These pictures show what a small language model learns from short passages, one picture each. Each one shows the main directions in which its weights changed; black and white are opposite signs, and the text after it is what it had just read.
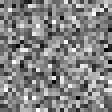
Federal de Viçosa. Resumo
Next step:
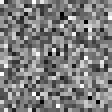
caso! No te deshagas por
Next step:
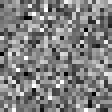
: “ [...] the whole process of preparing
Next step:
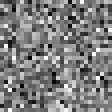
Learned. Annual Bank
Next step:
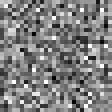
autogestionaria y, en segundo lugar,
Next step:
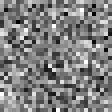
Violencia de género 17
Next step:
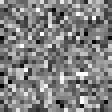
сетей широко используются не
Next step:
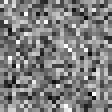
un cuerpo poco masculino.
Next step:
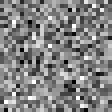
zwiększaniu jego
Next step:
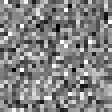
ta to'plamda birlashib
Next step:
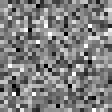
счете называют раньше
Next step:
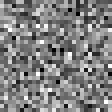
va sinonimiya hodisalari
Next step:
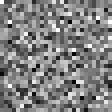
sociale du Soviet suprême est
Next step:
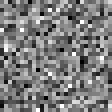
Platt, T., Meijer,
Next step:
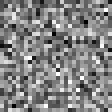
política do professor, a presença das
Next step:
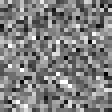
под влиянием вещества или фактора.
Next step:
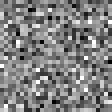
após processo de independência colonial.
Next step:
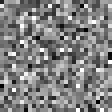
éles, akár gyilkos
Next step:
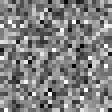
project activities of students in
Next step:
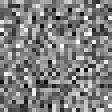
and their components; allergy
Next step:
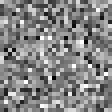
tayyorlash ustidagi ishlash texnologiyalari va ishlab
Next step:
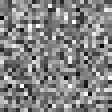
resistant to moisture.
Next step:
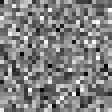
e balanço hídrico,
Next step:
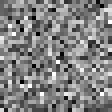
и прилегающих совхозных
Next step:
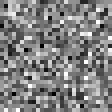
año siguiente; y los de
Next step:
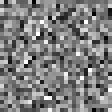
d'impayés. Mettant
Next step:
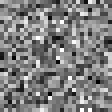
же ина нѣкаа иже
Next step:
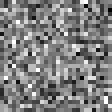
the scientific community to initiate the
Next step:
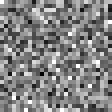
so‘zlardan keyingisi oldingi
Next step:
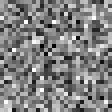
religijnej*. W partycji
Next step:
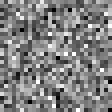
по самостоятельному изучению
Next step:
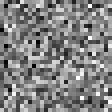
lavoro che i poli svolgono
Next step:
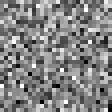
sifatini yaxshilasa, ikkinchi
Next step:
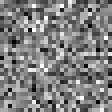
داده‌های این سریال
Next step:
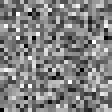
avaliar o nível de compreensão sobre as
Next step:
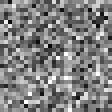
karşımıza çıkmaktadır.
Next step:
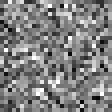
de la epistemología del pensamiento
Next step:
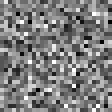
OF OPTICAL SENSORS
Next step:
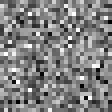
Ayniqsa, yosh avlodning
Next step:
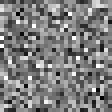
зниженням на 25,5%
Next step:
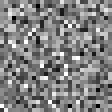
no tuvieran que volver a
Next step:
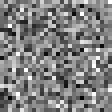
качестве самостоятельной темы для
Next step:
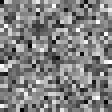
antroponomiyasida go'zallik
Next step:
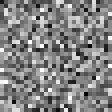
cuestionamientos respecto a la regulación
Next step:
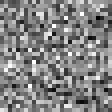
rivojlantirish. Umrbod ta'lim
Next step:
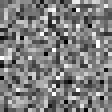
протезов для оптимизации
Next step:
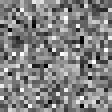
еквівалентності та право
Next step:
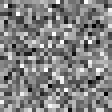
que le magistrat instructeur ne
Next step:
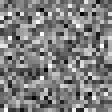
pourquoi (mettre) du/ton
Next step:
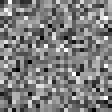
on yıllarda, küreselleşme
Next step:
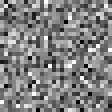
environments, satisfactorily
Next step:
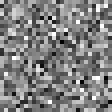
govorca. - **Analiza
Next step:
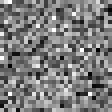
не лише своєчасне покриття
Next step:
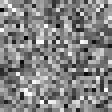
iqtisodiyoti va Diplomatika universiteti
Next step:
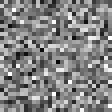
Especial Inclusiva*. Natal,
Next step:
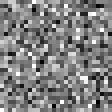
rispetto a quanto inizialmente
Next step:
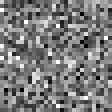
alternativo al actual (choque
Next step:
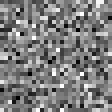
буде здаватись відразу
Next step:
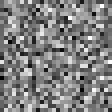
Gobierno de Jalisco.
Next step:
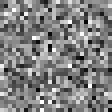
dinheiro, que o mutuante tem
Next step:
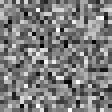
висока. Причинами,
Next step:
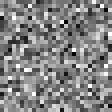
e municipal, embora
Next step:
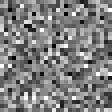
que $u\delta + vp =
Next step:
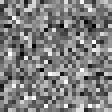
Ankara Hacı Bayram
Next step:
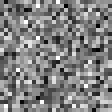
pancreas. *Best
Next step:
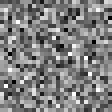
ва пломба таркибида
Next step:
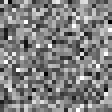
deb da'vo qilinmaydi. Bu rus
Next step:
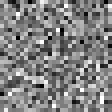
un relato histórico en completa identificación
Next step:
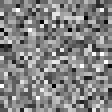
para melhoria contínua. A aplicação do
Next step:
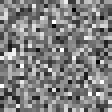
нав намуналари транспортбоп
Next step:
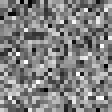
*Australian Journal of Soil
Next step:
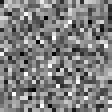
موجود، دو روش
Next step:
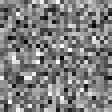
о соотношении понятий
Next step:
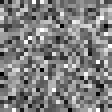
оширишга доир аниқ
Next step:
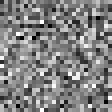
Standort, auf jeder Etage
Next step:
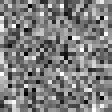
a trăit, cu toate
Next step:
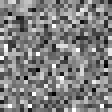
Pós-Graduação em
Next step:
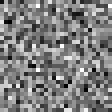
le conclusioni ottenibili dal
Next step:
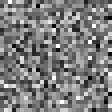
Resiliencia climática: Los sistemas
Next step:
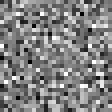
des autres achats d'engrais
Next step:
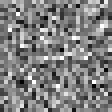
органлари бажарилиши мажбурий
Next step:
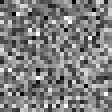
l'émetteur étant en
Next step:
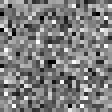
bo‘lgan jangovar va
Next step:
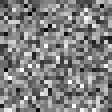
si riferisce alla presenza
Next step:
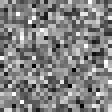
пайдо бўлиши илк даври
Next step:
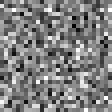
substâncias conhecidas como
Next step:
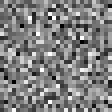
rod kategoriyasi yo'q hisoblanadi.
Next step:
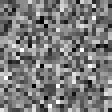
versucht negative zu vermeiden
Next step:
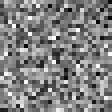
va ijtimoiy tajribasini nafaqat avloddan
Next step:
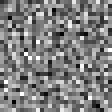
ασθενών προς τους
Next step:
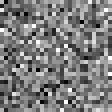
caso recomiendan basarse en las
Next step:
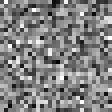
“indios” sirvientes y
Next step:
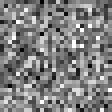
Markets », Grossman et
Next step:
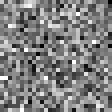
Prosatexte der österreichischen
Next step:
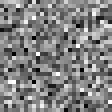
тўловини киритиш ва солиқ
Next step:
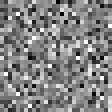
Н.Р. (Казахстан)
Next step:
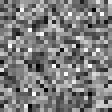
спорту. Запропонована
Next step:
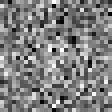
xatoliklar kamaydi; mustaqil
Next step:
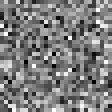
en schoolbesturen daarbij
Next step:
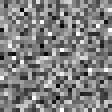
ľahko prístupných
